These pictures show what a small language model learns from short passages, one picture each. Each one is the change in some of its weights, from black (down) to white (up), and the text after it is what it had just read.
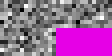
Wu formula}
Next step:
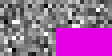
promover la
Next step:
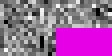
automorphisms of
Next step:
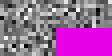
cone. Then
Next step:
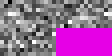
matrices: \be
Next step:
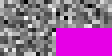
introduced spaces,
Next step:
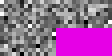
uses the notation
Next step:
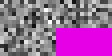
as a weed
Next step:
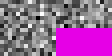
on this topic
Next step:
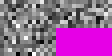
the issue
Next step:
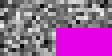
del IFE
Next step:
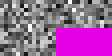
for the flow
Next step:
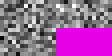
the fact that this
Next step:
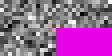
discussed above.
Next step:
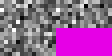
impresas las
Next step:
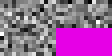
Так, у
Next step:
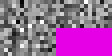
for all large real
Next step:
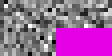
= \emptyset$
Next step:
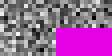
in the interior
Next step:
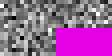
modular pair in
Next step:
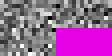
be sufficient. Then
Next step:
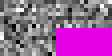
not uniquely
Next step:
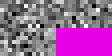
and including the
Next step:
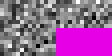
and Sobolev
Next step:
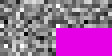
no campo
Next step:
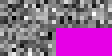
$\Gamma$ on
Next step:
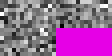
que consiste em
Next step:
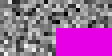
Für den
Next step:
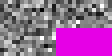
TC debe
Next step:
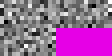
Hence there exists an
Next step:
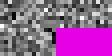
la onda de
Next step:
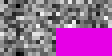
be obtained as
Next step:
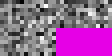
of Bruce
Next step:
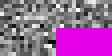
to arbitrage
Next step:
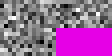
singular points are
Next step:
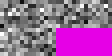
a gauge
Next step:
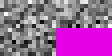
до яких
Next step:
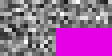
thus assume that
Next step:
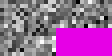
Letras e
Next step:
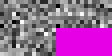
5 kVt
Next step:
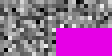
{\bf Corollary.}
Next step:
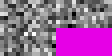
an isometry
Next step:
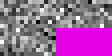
bir kun uchun
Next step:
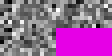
and theorems.
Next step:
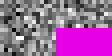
greater or equal
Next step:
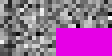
with our suppose
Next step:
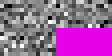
point subspace
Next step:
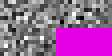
dat deze
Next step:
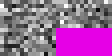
respectively called the
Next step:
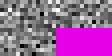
we take similar approach
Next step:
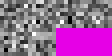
the following higher
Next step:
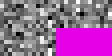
$\T$ denote
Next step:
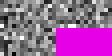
em quantidades
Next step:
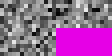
sides by
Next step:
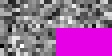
algebras and give its
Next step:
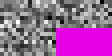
actually a
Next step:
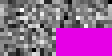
formulated to
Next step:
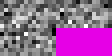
del tiempo
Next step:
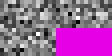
debe ser
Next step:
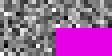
Now, by Lemma
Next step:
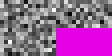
where $Z =
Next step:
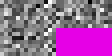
As Fig
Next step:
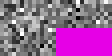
points uniformly
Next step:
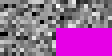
один з
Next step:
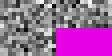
do Erro
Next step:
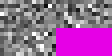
como Estados
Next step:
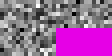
functions with Tate
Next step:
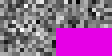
the tangent
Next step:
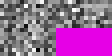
the ideal of
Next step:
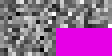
right side above
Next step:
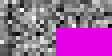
with two elementary
